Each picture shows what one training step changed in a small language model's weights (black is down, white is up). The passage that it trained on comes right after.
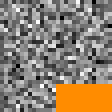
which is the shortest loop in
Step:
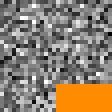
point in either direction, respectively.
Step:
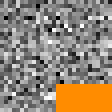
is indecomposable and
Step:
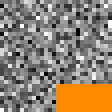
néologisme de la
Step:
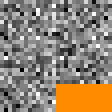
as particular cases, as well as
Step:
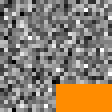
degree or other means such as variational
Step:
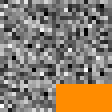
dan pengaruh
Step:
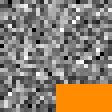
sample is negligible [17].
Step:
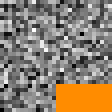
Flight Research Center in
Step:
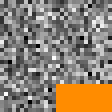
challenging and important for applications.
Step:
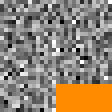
суді з прав
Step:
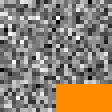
J_V(V).$ On the
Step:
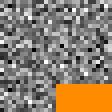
орқали оладиган
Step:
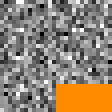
pollutants is studied,
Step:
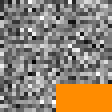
Por lo que se escoge
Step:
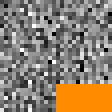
infer that the cumulative
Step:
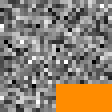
age-specific contact
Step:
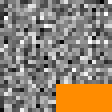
in \cite{12} and
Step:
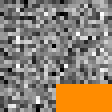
para a elaboração de uma
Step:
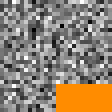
$x_3$-axis is its
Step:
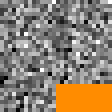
порушення вимог
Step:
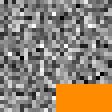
is due to the instantaneous
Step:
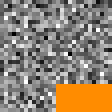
the activation pattern is
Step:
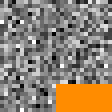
all its regions, was opposite
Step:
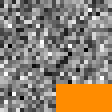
global average pooling to
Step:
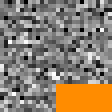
ponorskoj zoni od
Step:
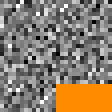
exact cancellations in the
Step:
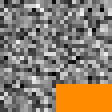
to the best local and global performances,
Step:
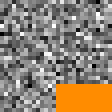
leading to the phase diagram illustrated
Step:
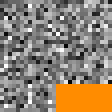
be a result of an optical
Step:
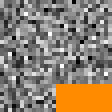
technique was originally developed for
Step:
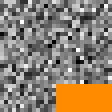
Сарик черри,
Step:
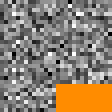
the $\beta'$ values are obtained from the
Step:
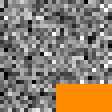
bifurcation occurring
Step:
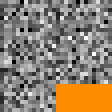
similar and do not differ much from those of
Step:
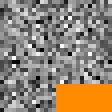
bounded region. It is well-known
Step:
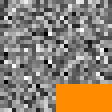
stronger tidal mixing
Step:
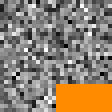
$Q_d$ to test the
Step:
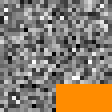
beam had a central momentum of
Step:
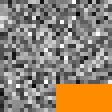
since we have the connectivities of all
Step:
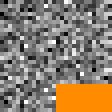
Markov parameters (or,
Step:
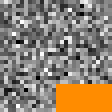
of an ATG metric space are
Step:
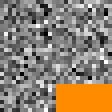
termasuk kedalam
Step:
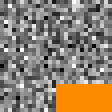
și au bubuit
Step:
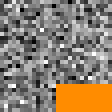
Assim, os vasos
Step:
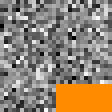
of the repertoire of motions
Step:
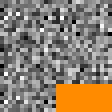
site labels $\alpha$,
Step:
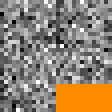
II ayollar ta'limiga
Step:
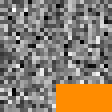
j\leq r$ such that
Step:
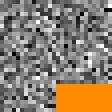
significant effect on the plasmon
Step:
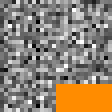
the last component).} \\ \textbf{
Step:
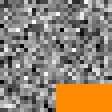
discovered by Straus
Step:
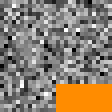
size $n$ are in bijection
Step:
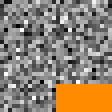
then a torus, and there is a
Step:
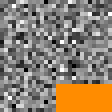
$\Box$ \medskip The following Lemma is
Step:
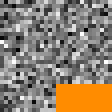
We have taken into account all its
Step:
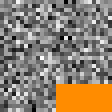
el estudiante pueda
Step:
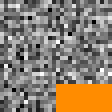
DWs depinning potential and
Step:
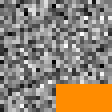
are different, and they react to different
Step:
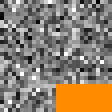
\rceil -h+1
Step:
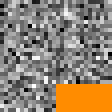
symmetric spaces, the Lie algebras
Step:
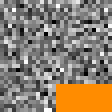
improved the Burlaga and
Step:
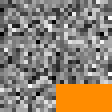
is 0.01, as well as the
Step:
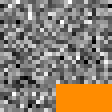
the cluster; therefore,
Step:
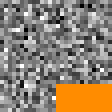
performed on some of IBM's
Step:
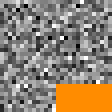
Sackler Faculty of
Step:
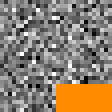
to be significantly less calibrated
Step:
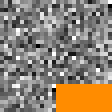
à figura masculina, mas
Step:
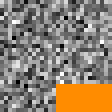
deuterium H-mode
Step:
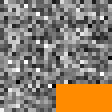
Milliy universiteti
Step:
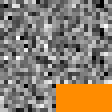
computational complexity of each iteration in
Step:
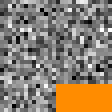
bilan bog'liqlik
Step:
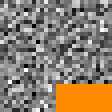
saytlarining shakllanishi
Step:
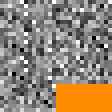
в психології
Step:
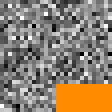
be evaluated using a climate
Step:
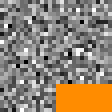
loop. The induced EDM
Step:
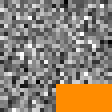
a height function. This approach has been
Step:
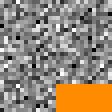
& \\ & singularis serierum
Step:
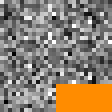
Chemical Technology
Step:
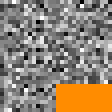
is applied to the entire
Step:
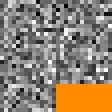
when $ p = \infty $, $
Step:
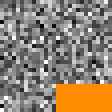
measurements. \pnsh\ has
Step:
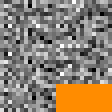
sharh 59 ish
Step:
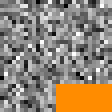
radio) only temporally, for
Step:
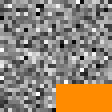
proses penerimaan
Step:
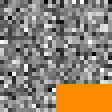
left in addition with a linearly
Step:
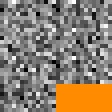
note, we remark that the Lu
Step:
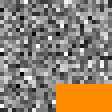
diffusion present. In the case of
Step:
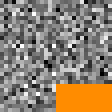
$K$ respectively being the electronic
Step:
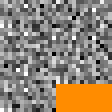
respectively. These events generate
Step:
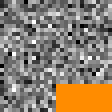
Implementationwise, everything
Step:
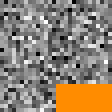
jets from every angle}
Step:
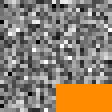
shell completely, we take 500
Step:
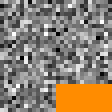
contains a complete subgraph with $d$
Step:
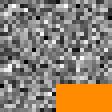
sequence $(x_n)\subset
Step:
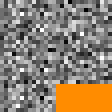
the frequency of the refocusing
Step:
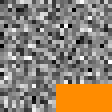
\item In principle, the
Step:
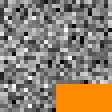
Such data can be generated by generative
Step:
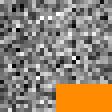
to find all congruences necessary
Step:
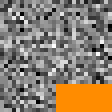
and apply the Riemann
